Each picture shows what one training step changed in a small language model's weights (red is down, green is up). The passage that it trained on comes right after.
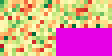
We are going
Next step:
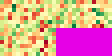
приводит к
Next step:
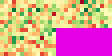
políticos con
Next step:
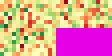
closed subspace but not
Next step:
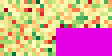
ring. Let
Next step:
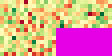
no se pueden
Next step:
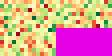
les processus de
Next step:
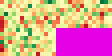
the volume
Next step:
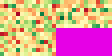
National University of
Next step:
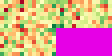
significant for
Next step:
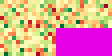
order to obtain a
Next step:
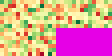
dependent on the
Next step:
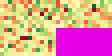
niñas y
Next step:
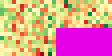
dejar de
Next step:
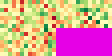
aim of the
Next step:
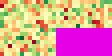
and Papa
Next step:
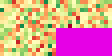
of a representation as
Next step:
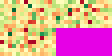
ou seja,
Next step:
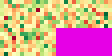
aholi bilan
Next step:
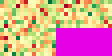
than one given in
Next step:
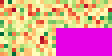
2.} We have
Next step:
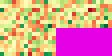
of a linear
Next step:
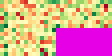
that for the first
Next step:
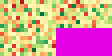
of subsets of
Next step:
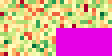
податку на
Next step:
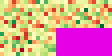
to cut the
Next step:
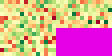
el proceso
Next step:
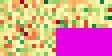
of them with
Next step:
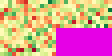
the residue
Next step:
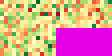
наук. /
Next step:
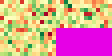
Let $\fa =
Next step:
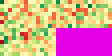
ham faqat
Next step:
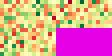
Tools for
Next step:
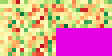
A ação
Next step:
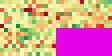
representation provides
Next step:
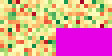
\geq &
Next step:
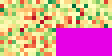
В статье
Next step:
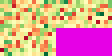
of this problem
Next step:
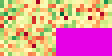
not require any
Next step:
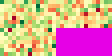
unit exponentially
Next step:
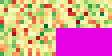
boat on the
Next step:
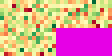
dentro de
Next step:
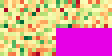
fast and
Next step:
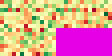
mejora en
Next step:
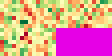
the same control
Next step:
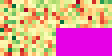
each individual
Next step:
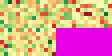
t \geq
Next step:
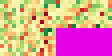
are studying a
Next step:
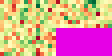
niet veel
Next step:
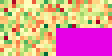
to the computation of
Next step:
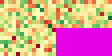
\mu \in
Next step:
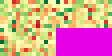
to a general result
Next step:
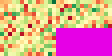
power series is denoted
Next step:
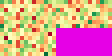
of the following more
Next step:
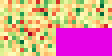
metode yang
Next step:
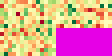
numbers that were not
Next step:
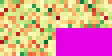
frame fields
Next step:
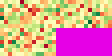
БП К).
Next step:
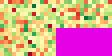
open FK
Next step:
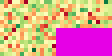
choice of trees
